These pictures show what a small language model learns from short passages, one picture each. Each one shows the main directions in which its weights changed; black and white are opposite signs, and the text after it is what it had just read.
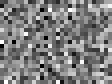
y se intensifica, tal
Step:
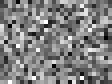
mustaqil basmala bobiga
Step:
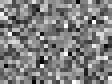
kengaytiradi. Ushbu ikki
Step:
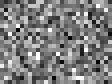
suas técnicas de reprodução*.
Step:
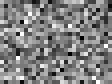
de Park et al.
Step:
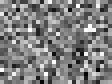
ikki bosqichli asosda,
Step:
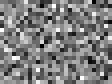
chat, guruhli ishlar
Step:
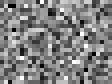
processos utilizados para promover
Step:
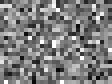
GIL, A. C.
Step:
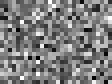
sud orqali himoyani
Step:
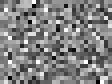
Tursunov Adizjon
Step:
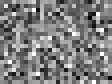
presentar importancia sanitaria
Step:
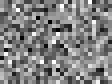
yo‘nalganlik motivlari
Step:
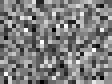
in time, serious
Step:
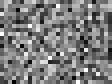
Through descriptive qualitative
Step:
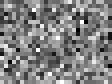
bepaald wordt
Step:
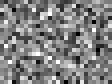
diferencias objetivas y los
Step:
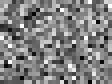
vertical. A partir do
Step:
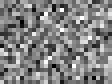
islohotlar natijasida quyidagi
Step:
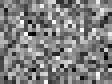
план, сейчас
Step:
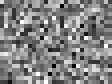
для продовження листка
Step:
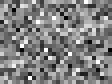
suvining 30 foizini
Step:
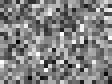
tasvirlarga o'xshab
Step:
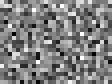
Municipal de
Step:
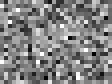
indirecta fue capaz de
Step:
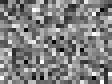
qayta ishlanadi (masalan,
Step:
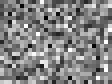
xalqaro hamkorlik haqida turlicha
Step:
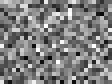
звуковых методов. На
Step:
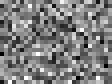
configura como instrumento fundamental para
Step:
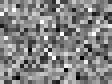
келиб чиқадиган
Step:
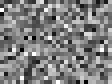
the structural structure of
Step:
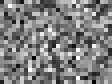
область культуры, связанная
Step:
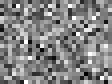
“Sudah pak.”
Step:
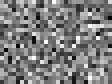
kimlik bilgileri
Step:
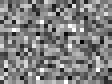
aloqa holatlarini tahlil qilish
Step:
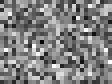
shahar hududlarining
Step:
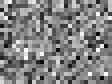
las cuales podría haber
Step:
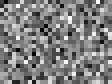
бошқа кўнгилочар
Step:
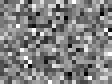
Российской Федерации
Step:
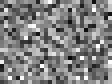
O'rta Osiyo
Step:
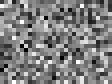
atraen a las masas
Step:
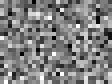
Power, M.,
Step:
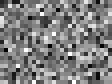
Айниқса, юқори
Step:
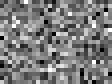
politique de baisse de
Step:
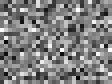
g'oyasi va oliy
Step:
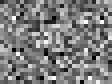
середньої освіти молоді
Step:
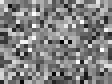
сочетанным поражением
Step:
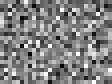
Iglesias, A.
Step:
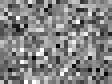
os quais podem se tornar
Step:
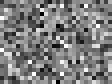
rendah Daerah
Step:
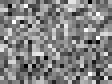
Annotation. Studies of
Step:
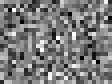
S., Rodríguez
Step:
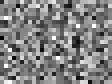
Structural Process.
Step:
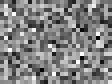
element takového textu
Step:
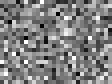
tadqiqotlar va ularning hayotga
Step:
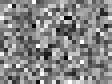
săpun. În
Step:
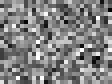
en relación a las debilidades
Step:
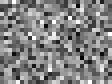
papel desmistificador do
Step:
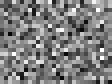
de la unidad cristiana
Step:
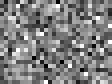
Ўзбекистон Республикасининг “Банк
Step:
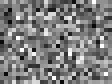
completar este campo con
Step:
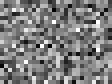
Droit. Pour une
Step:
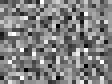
снеготаяния в
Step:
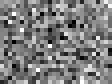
de cada apresentação. É importante
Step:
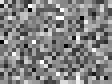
kegiatan ini. Terima
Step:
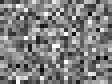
hisoblanadi. Viloyatning
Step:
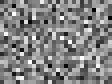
cara de riso, é
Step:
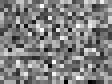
com ajustes, até para
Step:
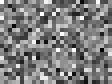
з вчителями та
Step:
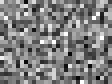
va eshitishga qaratilgan
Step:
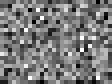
Purgatorio funciona
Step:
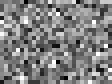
della scuola a capire
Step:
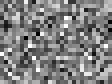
trade-in, в
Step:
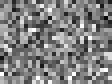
hissasini o'rganish,
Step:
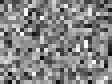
digital literacy in Uzbekistan
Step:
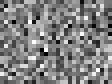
sekinroq sur'at
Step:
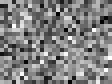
consolidariam como o
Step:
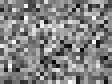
estomatológicas ante la
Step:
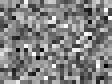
для створення інноваційних
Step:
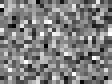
and artistic structure of
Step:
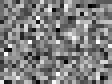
v prístupe k
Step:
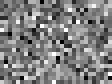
إذا كان
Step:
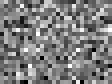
прогресса в структурных
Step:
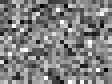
шагами в будущее
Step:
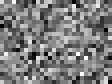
analisa data berdasarkan
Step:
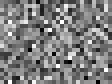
especiales tanto la norma que
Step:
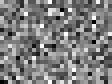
fortaleza do Brum.
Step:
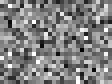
capitalista que as classes
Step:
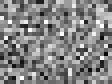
contributes to the social
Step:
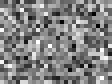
Другої війни в
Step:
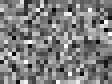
[13]. Подібний
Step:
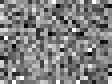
considerazione le diverse
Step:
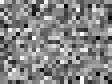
uchun zarur bo‘lgan aniq
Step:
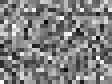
e tradições oriundas
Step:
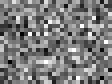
методов подбора в
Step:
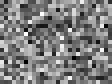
व पंजाब
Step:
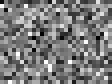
високі бали з
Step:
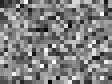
dintre Tatăl,
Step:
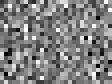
bolib, unda kishi
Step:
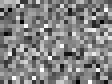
del cual generar informes que
